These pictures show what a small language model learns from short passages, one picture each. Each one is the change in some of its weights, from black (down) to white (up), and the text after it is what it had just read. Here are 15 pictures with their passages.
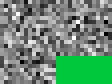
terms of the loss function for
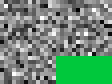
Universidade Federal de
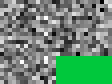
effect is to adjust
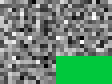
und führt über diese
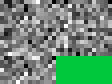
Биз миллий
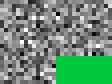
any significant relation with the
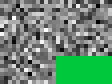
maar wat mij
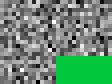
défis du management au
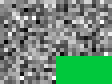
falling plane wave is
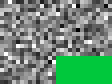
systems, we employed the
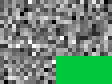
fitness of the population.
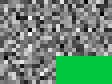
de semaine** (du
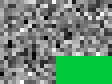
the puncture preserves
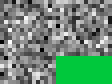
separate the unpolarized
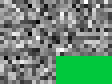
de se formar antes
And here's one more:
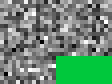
regime and efficiently washes
